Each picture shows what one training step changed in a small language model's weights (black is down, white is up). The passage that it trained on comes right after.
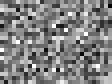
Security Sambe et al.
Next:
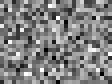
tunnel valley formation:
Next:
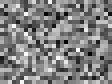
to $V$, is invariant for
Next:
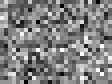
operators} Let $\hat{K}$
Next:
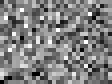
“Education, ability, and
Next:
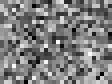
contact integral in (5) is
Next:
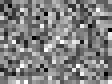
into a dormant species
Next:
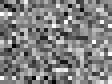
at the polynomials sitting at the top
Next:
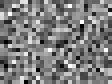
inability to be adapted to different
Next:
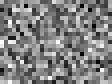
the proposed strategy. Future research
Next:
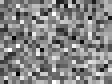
that zero entropy implies finite support
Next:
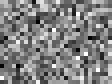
& Co. AG., Seite
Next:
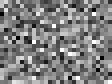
can produce highly precise models of
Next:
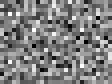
ramified over the generic point
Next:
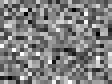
действие является уже
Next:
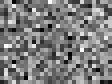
B$ be an exact triangle.
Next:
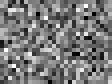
to new masters. Moreover, while
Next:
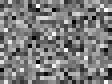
foydalanishga xizmat qiladi.
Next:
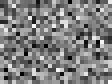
grooten invloed
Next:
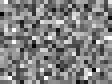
of GDYO was
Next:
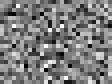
an $\omega$-precompact
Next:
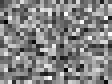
lianas and visible presence of
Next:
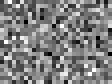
sistema construtivo como o da
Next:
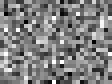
de base populacional em
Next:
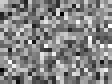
to retain their employees, then
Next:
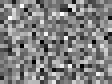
hanging from the poplar
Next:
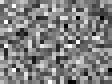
marine waters.
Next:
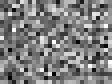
inevitable in traffic
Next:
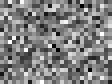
manganese, zinc and
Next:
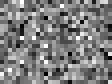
«В наше время
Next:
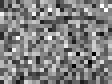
also has a Borel code
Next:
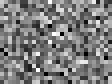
ring $T$ of characteristic
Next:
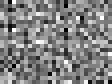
the integrity test and also the fact
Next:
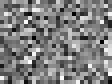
Национальном проекте
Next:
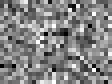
from the fact that exactly $q$
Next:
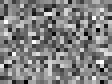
Angriffen lediglich
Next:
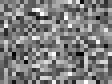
fikricha, bu adabiy tilning
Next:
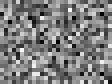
make sure of the sufficiency of
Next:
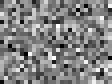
S., Gradient estimates for solutions
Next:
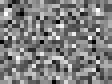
Inflammatory Response
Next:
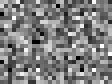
due to its high investment cost,
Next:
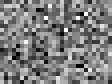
significant concepts I find very
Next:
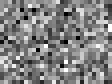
aconteceram até o
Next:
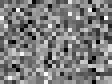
AC loads. Simulation studies
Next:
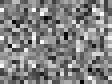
Omar Acosta y Marco
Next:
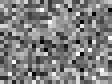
informed consent from all subjects
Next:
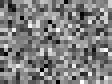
we have \begin{align*}
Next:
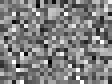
Für junge Menschen
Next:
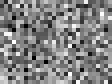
through **federated learning techniques**
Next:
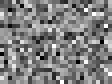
the ROM solution for a given number
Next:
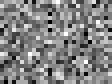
where $\varepsilon_t(\lambda)=
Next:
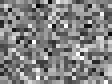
\log | \Lambda^k
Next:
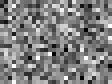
formed may be easily seen by
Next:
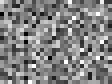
and characteristics is key to creating effective
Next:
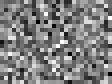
the unknot in the
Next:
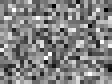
on American Basket
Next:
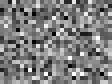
actitudes positivas frente
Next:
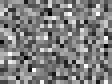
the range. \end{proof}
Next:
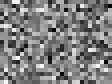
Health 2019. New York:
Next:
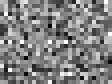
information in a secretive yet
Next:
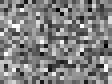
significados próprios aos
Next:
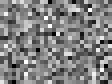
$R$ be a commutative ring and
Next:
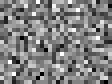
área, urge un activo
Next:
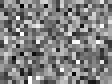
under suitable assumptions if we do not
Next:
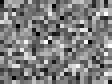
\end{equation} Also, it
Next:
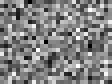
talab etishi,
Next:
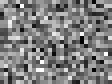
for production of planting material by
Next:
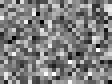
transaction. List of
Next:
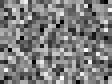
i miłości
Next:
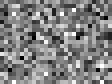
Humanities and Social Science
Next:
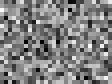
el Hierro Figura 2.
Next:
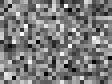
intención de asumir la
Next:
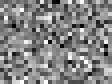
0, \end{equation} where
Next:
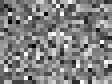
безпеки України:
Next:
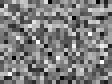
compact $K$ such that
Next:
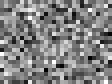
Springer Lecture Notes
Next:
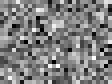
catalyst chemical vapour deposition
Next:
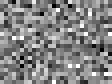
ecosistemas naturales y
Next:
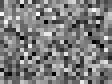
optimum culture depth for an open
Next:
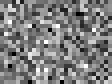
as $A$-class,
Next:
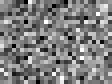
seems to be more efficient for numerical
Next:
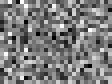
Shirley James
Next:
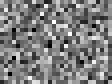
wave (mmWave) and
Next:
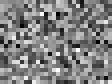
the new Fields of Research to their
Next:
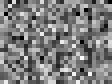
Unfortunately, others
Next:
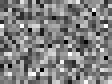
Note that in case of $S$
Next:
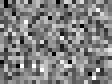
Analysis (SMA), where the
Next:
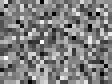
$(A,B)$ is defined as
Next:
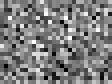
sollicitation faible forment des
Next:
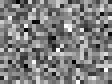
$P_a \colon
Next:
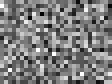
(kognitif, afektif
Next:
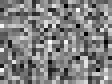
P, Mankar N,
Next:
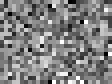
torna-se mais enfática
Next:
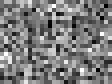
Educational dictations also have
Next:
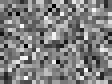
equipment and facilities in labs to
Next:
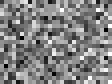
set for $-\nabla f$ and
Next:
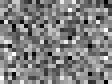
melindungi hak-hak
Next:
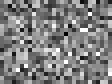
Al-shihi, H.
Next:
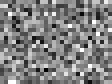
$n \leq 8$. Average
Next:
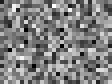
in nature and may serve important
